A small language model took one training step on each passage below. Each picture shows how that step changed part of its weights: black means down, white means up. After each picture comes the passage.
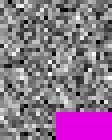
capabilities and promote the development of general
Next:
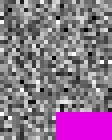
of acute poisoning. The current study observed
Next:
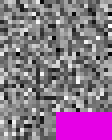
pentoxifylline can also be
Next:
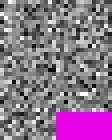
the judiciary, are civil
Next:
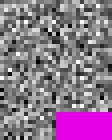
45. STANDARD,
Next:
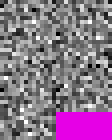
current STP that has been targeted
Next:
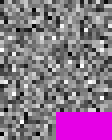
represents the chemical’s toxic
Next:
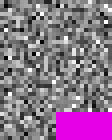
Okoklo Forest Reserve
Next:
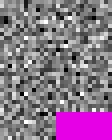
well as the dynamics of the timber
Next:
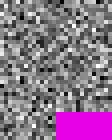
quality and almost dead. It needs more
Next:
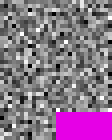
grain yield. ■ Field
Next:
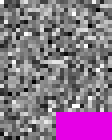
field of health. The TALYS
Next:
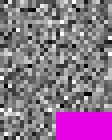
Kesht Va Sanat
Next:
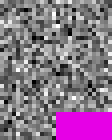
Engineering, Slovak University of
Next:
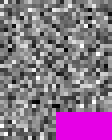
G.M., Pleus R.C.,
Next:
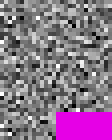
sinus thrombosis.
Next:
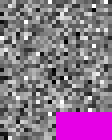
independent variables to the extent of
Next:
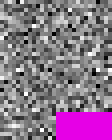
coastline quantifies how the number
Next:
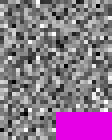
Fitness and Sports. [2]
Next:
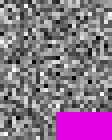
of historic woodland that still
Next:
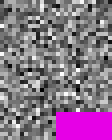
inheritance patterns and specific
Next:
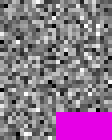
oils and scents. The results showed that
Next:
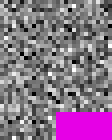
University between the academic years of 2012-2019
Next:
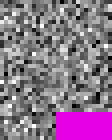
A way that, in addition, encourages
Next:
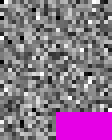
Al foils*. The C/Al
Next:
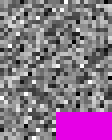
only my original work towards the
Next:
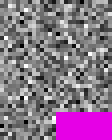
to be acquired and used for learning
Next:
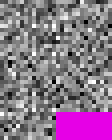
indicators, a **Monitoring System
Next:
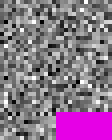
equal to PETI-330 at
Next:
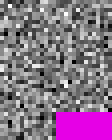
usually diagnosed through changes in
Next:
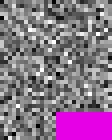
ancient Unani physicians for
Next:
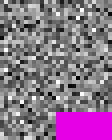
the truth is. Bellow's
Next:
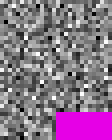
the relative value of profitability, then they
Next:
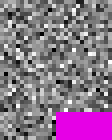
this study will be available on request.
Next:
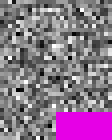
human rights and the rule of law in
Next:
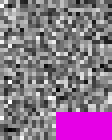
Literature, Linguistics &
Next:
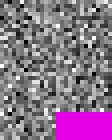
a good effect on the effective implementation of
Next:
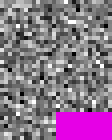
Catalytic Hydrogenation of
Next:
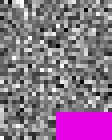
Branch of the Samarkand
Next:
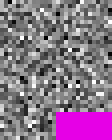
in the fingernails and the
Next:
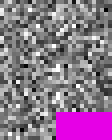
human medicines, the widespread use
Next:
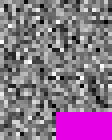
using following equation: Molecular weight
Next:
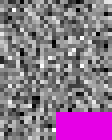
surface, which were not removed by
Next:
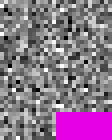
common impairment of small ruminants.
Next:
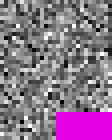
they regarded as the final one in their
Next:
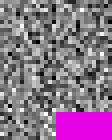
in a distribution system, considering system power
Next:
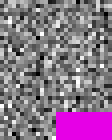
Different Grades Of
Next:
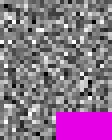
is to prevent anyone from viewing
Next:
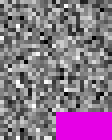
questionnaire with 15 questions about quality and
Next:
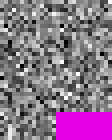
researchers (Asgharian et al.,
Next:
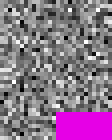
and to promote its sustainable management. It was
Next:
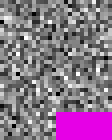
to use the service has a relaxed and social
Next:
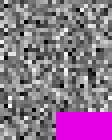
be safely practiced in the
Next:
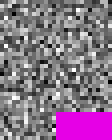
statements strongly reminiscent that
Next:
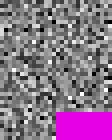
direct results of the multiverse as presented in
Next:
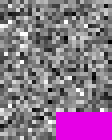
processes. Improvisation with the
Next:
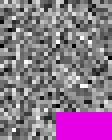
case study of the Parkinson's
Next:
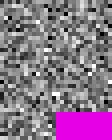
of extra-budgetary income of
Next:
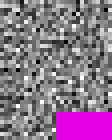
suspected 3 Offsets between
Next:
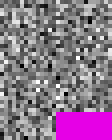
the disruption occurred, through the
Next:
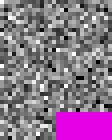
repair. 3.5) Skills in
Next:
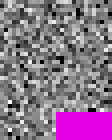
particularly pulses. Implement
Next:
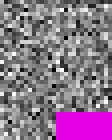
used for medicinal purposes, of which
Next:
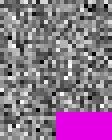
24 months after initial publication.
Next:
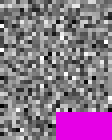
line - The “anti-pinch
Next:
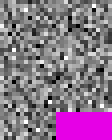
have coined the term “friend
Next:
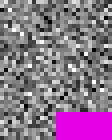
of the patients' condition before transportation
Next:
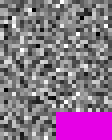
in collaboration between both authors.
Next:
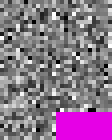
selection of a tower crane. This study
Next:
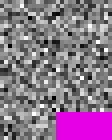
in the following chapter. Energy communities
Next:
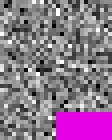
viral load, 70% had a
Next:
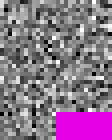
for training, lesser robustness of the
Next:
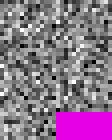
a lightweight authentication
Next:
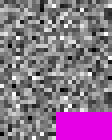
sector for analyzing herding pattern.
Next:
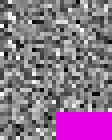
competing interests. 345 **8.
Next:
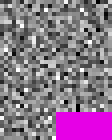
the challenges of parenting alone and
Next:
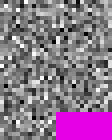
are by definition restricted to
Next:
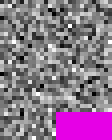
(minimum of 90%). There have been
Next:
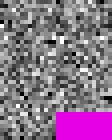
the ground (excited) state.
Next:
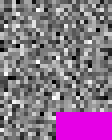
sentence is more in line with the
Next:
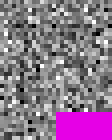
drop-down menu 12.
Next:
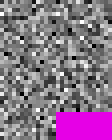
the only downhole measurement that
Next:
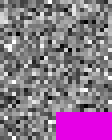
declared that they were an editorial
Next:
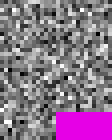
system, and the different preparation times.
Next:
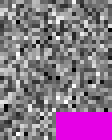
clinker formation. The performed
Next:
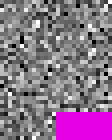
generator system, E is the generator
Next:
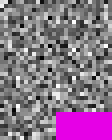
Google and print out the
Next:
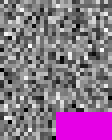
Triglycerides, g/L
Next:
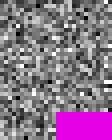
18 per cent of the market compared to 11
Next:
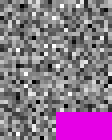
sodium bicarbonate at
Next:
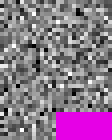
with fire” she talks about her own
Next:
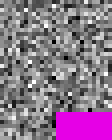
above all, to themselves that they were
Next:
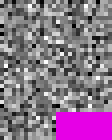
minor impurities which are of high analytical
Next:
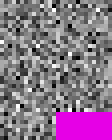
using a template derived from the
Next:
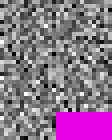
inclusiveness, and diversity.
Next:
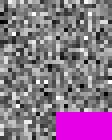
to the source and/or destination.
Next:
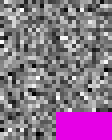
which is the body's main center for
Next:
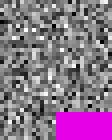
Talent Acquisition shows a
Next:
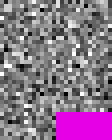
plan prepared by the captain. This plan
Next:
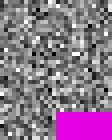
a) **Determinant of Ease
